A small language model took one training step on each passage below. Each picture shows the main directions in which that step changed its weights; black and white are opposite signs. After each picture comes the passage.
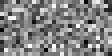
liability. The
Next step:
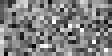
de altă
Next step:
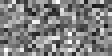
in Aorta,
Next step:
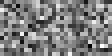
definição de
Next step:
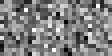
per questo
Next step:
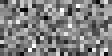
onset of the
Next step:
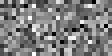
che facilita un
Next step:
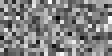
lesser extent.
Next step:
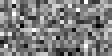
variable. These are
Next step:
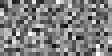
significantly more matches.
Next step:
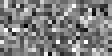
Pledge” presented by
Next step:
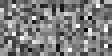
aimed on developing
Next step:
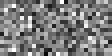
each user story,
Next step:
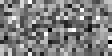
activities as ways of
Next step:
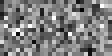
AIP Conference
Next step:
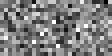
sebuah hal
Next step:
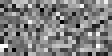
composants permanents
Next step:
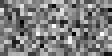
attributes in the
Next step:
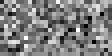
asarning boshida
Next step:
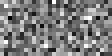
de curso,
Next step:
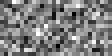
registro con la
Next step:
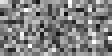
still be difficult
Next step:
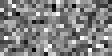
study design was conducted
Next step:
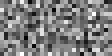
review concentrates on
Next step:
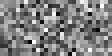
а также их
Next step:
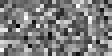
milliy va
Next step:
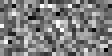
of achievements)
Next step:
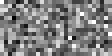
dos vertebrados
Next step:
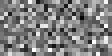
reclassified layers
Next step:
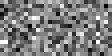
doktori, professor
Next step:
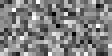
examines the interaction
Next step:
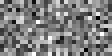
flexibility of the
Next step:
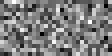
is intermittent
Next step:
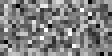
ensino em 4
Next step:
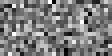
against Muslims
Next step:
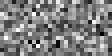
à violência
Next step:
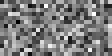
y Desarrollo
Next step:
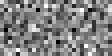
that 8 ml,
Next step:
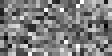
to perform inverse
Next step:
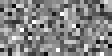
assess learners'
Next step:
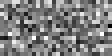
non en raison
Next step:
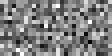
results is that the
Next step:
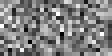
к малому
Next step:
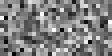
New York
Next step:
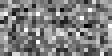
HC, and
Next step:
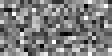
carbon and
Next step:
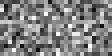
choice as not only
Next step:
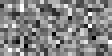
outros aspectos,
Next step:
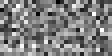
open procedures, as
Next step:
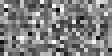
del ámbito
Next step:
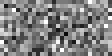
any fucker
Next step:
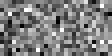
учун баъзи
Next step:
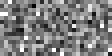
for, organize and
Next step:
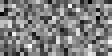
of the program. This
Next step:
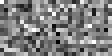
die bislang
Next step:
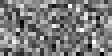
attributes. A
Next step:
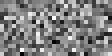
the actual instrument
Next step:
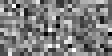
further increasing the effectiveness
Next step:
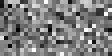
– mazmun
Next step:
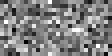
danger from
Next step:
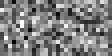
variable for the
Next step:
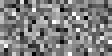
salud mental
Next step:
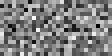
ishlari uning
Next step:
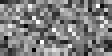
ist dann auch
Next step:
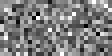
sekolah dalam
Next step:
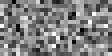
el impacto de
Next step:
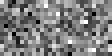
GPL v2
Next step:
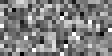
into a web
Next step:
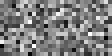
of plants of each
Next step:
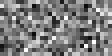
hisobiga asosiy
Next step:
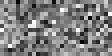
bilim berish,
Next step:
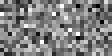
Computational Design
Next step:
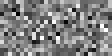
signal computing will
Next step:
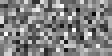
poder** no que
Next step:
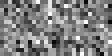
were related to patient
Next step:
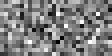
The load versus
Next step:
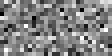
in rock mass
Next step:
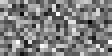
media is characterized
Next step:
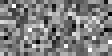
research to a social work
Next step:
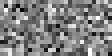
of getting
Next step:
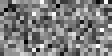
on using metadata
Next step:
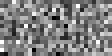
mile* pelo
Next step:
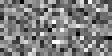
It is used in the
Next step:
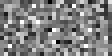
also a large variety
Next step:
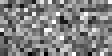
(Du and
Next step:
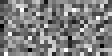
de celle-ci
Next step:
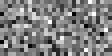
authorities of the
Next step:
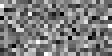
por permitir el
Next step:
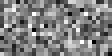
pri diagnostike a
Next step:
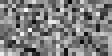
may affect the levels
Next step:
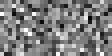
5 мин.
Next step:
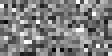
driven by the
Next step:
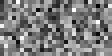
una iniciativa que
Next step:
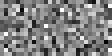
been identified; -
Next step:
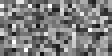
should have the ability
